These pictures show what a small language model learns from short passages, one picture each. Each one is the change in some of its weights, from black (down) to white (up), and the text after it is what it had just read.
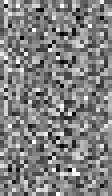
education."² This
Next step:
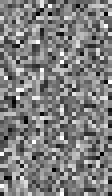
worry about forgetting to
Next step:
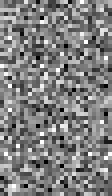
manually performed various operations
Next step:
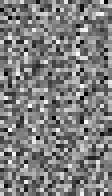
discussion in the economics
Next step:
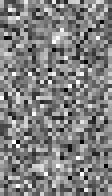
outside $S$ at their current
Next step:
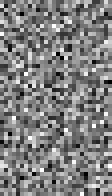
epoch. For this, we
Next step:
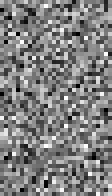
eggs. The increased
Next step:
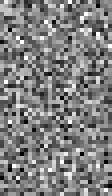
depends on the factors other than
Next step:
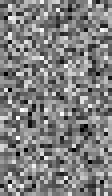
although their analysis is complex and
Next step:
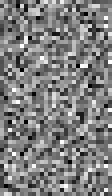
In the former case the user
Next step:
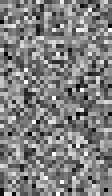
the volume propagates as an
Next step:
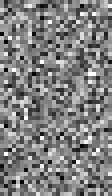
air was released from the
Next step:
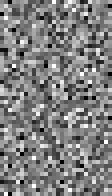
It can be calculated from the following
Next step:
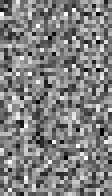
blight late blight Figure 1:
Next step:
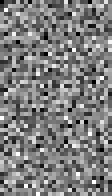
he said, "Make
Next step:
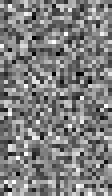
in the $d$-dimensional
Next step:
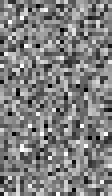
Therefore, the presence of a small
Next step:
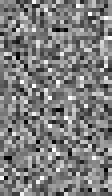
fixpoint semantics.
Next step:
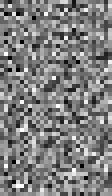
equation. In this paper, the
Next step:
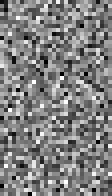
where it can be applied to
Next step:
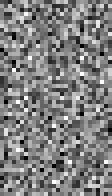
in the chronological framework of
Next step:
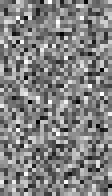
of coronary arteries in the
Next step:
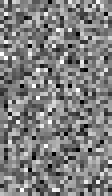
seconds next 2 weeks
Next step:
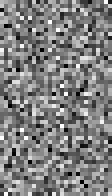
Jacobi equation to maintain
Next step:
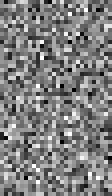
K, respectively. The magnetic field was
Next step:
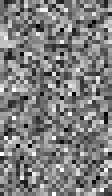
via extended monitoring
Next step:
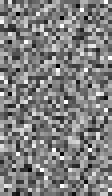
a cosmic perception
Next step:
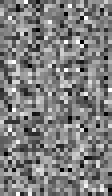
distribution with respect to mass and
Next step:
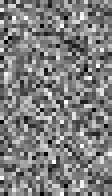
analog pins, three ground
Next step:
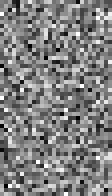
by picking a particular spatial
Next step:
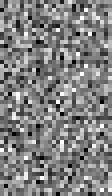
deliver reliable results,
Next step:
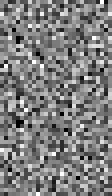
London’s equations According
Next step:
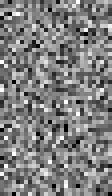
\draw[very thick,
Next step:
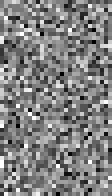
load carrying areas, its
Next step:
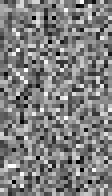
different lattice sizes
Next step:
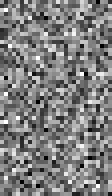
findings it was revealed that
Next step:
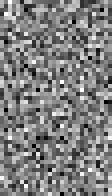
for standard equilibrium MD
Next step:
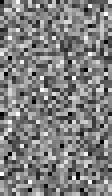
we take a sufficiently
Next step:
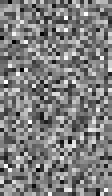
than the parents are transferred
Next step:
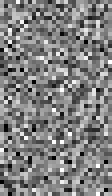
were the sources of the errors.
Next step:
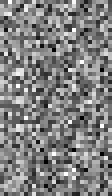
197°, was obtained
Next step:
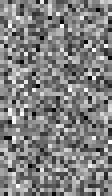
its exact filled-dot
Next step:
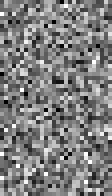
in internationalization processes and
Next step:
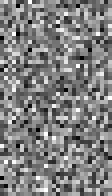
i.e., \begin{equation}
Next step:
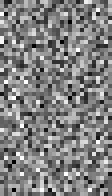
layers is used, for which a
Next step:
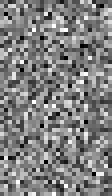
material industry. Therefore,
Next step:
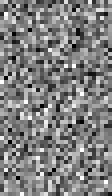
OPEN ACCESS
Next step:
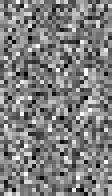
of the observed radio and X-ray
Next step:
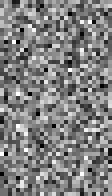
implements our negotiation
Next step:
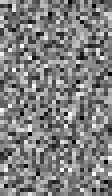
The paper also appeared as technical
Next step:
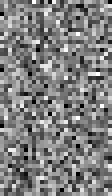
during the CARGO-ACT
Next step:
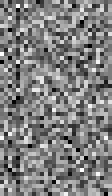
Sample Size Total
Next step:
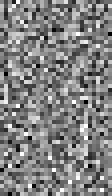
there are only 5 non-local
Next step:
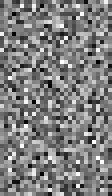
external environment induces a
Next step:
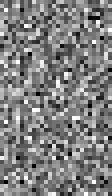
Puglia, D.;
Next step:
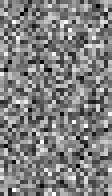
motor. The achieved results
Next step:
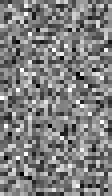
in major local government
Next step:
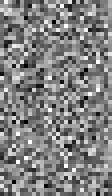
the form factors. In the spectrum,
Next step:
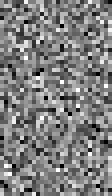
implies a significant decrease in
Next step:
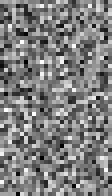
waveguide cross-section
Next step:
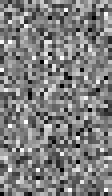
on the rate and mechanism of
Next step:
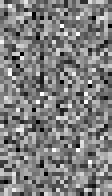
in \cite{ZLM} for
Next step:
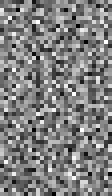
optimal flip is determined.
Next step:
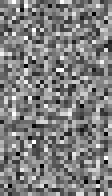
complex graph-based optimization
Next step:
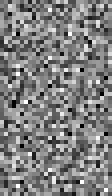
with the exception of the
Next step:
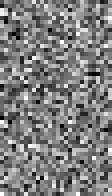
focused creative student
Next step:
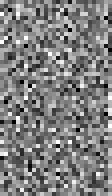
charmonium. In a
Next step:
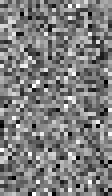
achieve maximum lift
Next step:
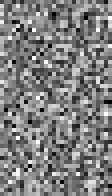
experimental and analytical research,
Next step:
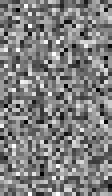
mitochondria. A
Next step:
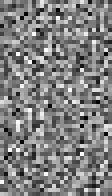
role in getting more
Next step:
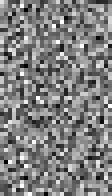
IFC files. For these
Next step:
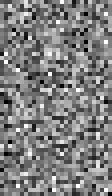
in one direction within the pair
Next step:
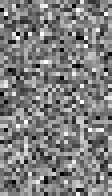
in Afghanistan in
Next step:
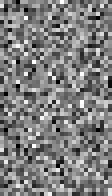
the vector pointing from the
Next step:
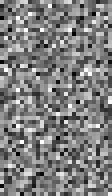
>9 is a less optimal
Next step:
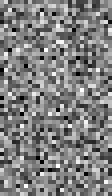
units, both UVCluster
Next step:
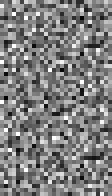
the device. Early studies
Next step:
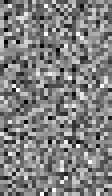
the ROS data, the information from
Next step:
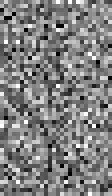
that district offices had the
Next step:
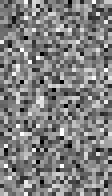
prompted by motivation,
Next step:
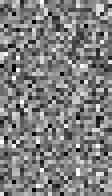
Alice and Bob are
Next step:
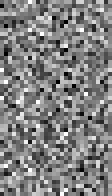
cattle, and they should be
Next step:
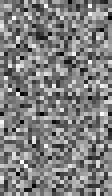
composite structures are being more
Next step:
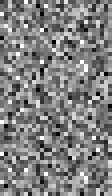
cooperation, cultural
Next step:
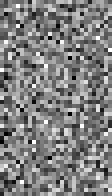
involvement and human rights
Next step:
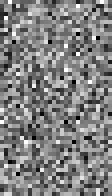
competition but also mutual
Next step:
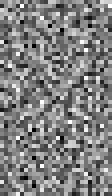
one moves away from the
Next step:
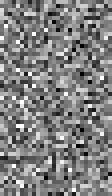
transistor has been fabricated
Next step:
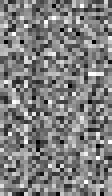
body. A significant correlation
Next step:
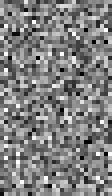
consistency), rather than
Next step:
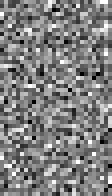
and re-humanising
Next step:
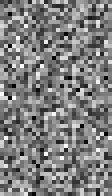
the time of inception. Use
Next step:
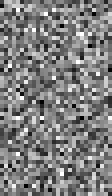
understand the guilds' effect on
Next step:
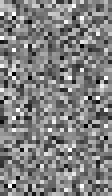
originates from the Pauli
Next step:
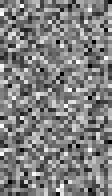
briefing paper looks at
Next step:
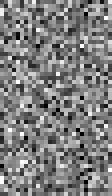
use of organic and green
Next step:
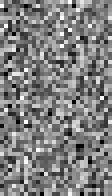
the ideal HOM
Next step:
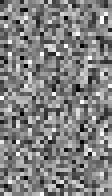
years, many of whom were
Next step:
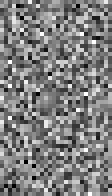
visibility of blood
